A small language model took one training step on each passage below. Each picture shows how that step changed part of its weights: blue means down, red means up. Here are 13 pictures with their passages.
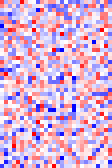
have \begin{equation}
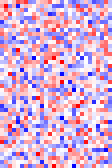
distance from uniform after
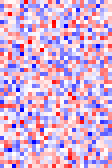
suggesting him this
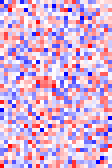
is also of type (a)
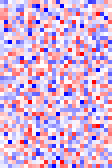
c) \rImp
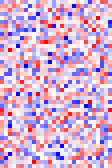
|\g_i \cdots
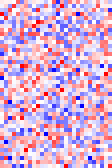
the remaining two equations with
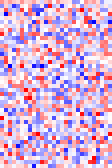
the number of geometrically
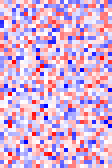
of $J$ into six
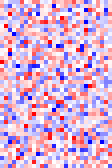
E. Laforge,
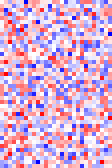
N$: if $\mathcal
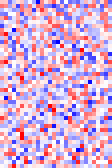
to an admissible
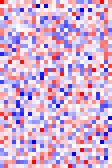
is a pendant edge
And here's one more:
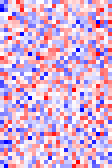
covariant differential. Therefore
